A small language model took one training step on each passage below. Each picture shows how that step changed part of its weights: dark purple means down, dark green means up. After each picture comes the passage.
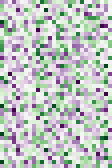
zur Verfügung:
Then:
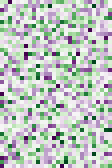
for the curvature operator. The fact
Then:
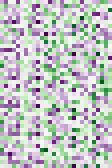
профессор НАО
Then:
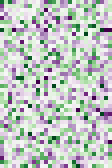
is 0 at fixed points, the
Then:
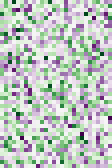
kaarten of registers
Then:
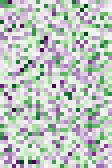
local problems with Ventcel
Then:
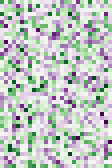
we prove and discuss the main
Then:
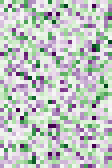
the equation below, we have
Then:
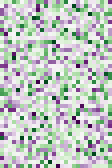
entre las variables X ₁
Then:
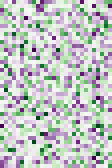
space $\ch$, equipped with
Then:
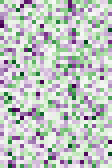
\leq \dim V - 1
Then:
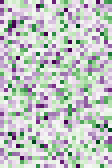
haj ibodatini
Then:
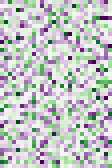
jarayonini o'zaro
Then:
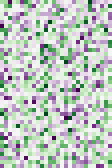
untuk memastikan bahwa
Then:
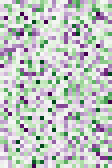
передумов для розвитку
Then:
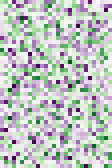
fits for the following splitting
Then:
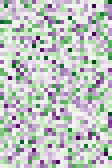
get a Lie algebroid
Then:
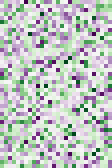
операция қилинди.
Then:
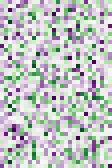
odd} \end{equation}
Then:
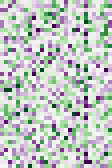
va sekin chalish
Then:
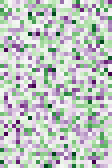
generating functions of Hermite polynomials and
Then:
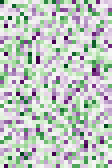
Boylamli tur.
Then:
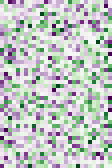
$$ commutes for any manifold
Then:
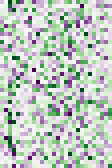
destinos de su nación
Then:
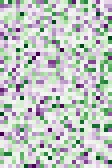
integratsiyalashuvi orqali
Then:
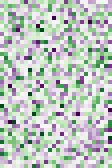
of $d$-torsion
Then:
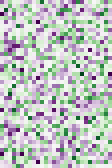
Step 3:} To finish
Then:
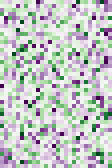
since $\Gamma$ is even and
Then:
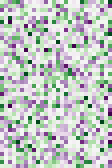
yuqori tanali formalari
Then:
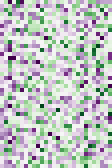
органов местного
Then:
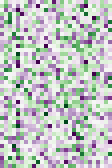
interesting. {\bf Theorem}
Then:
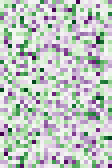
set $\mathcal{N}$. A
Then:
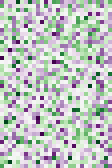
altos em animais
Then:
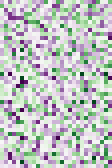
In this paper we show that the
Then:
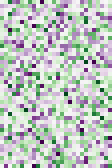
beshikda bolasini
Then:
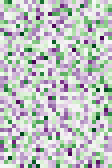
harmony conjecture II with known
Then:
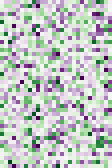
KG, Parikh K
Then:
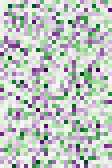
For $n=1$, then
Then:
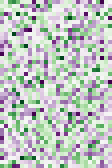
\frac{ \bigl\{
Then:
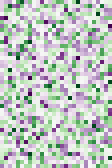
number of $i$ for which
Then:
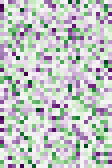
\oplus F(\D)$ if
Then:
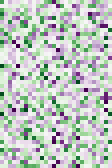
schließlich einzelne
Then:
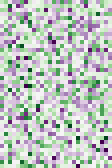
in the form of a sign
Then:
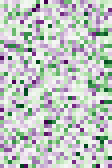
that there is a m.
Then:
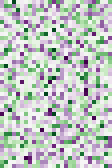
de poupança”:
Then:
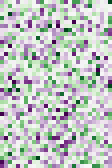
sí el aguijón
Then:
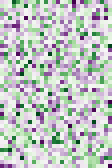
local coordinates on $M$ such
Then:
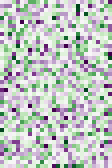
25 sm qilib diagonal
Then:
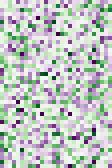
study can be obtained, up to
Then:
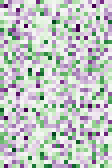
of negatively curved Riemannian
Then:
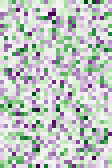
this end, we define the map
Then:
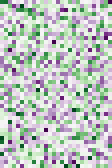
a viscosity subsolution
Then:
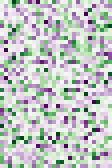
не повторить старые
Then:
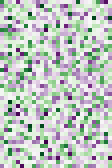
number of elements in that row vector
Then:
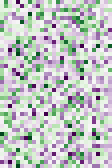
et al. A review of new
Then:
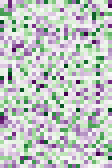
darcha" tartiblari
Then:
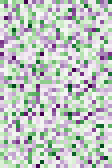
\noindent\emph{Proof of
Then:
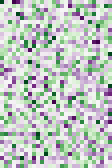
at time $t_i$.
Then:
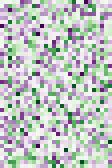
\end{pmatrix} \otimes
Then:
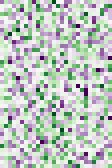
selama observasi
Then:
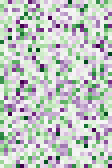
higher order Lyness type equations
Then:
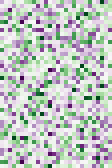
central. La participation des
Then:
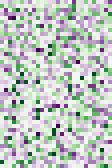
\+ Department of Mathematics
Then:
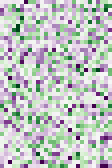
a {\em Desargues
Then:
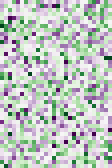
usul orqali so'z
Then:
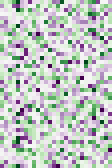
del Comité Europeo de
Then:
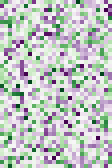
distinguishing number of a graph might
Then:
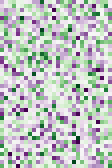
a spectrum $\sigma(A)$
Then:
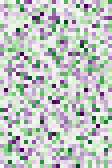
the smooth approximation rarefaction
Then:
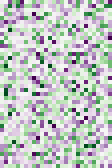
помещения или их
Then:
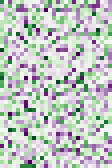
Böylece, özel
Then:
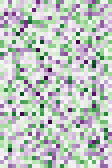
This requirement is formulated below
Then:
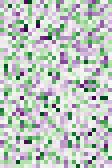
in terms of combinatorial data independent of
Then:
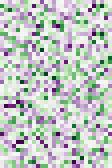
they are fulfilled, we
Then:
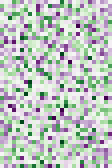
as required. This completes the proof
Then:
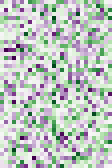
they can be mimicked
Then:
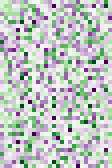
to the bounded subharmonic function
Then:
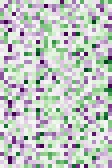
которого зависит от
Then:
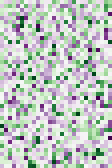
and $I\subset A$,
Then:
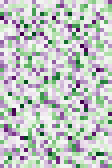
towards all $X \in
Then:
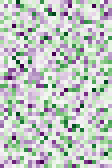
resurslardan tejamkor
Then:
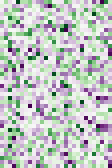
belajar mulai
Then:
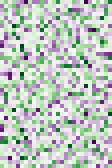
\emph{tilde construction} of
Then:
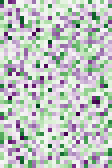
the geominimal surface area by
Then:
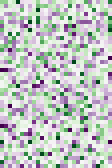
há maior presença
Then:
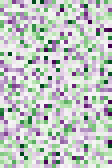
eng yuqori sifatli
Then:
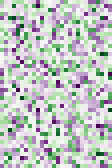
additional properties that $u \in
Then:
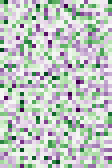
topology of weak convergence, the
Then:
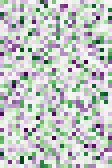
by stochastic processes $\Gamma$ with
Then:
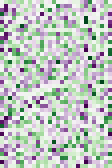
yangi usul maktablarining
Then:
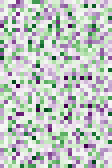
of functions on the state space,
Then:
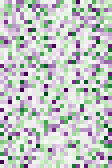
для прогнозирования
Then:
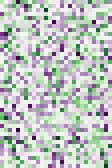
jun va go'sht olish
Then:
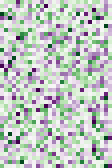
lifted stratum is
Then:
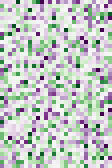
of $I+\tilde K$
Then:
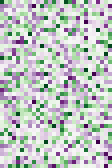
suvlari kamligi uchun
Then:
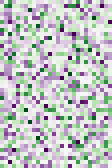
to look at— Dressed
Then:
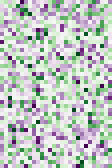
terms of the $p$-adic
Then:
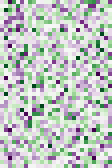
таянган ҳолда
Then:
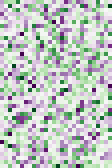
zona de segurança
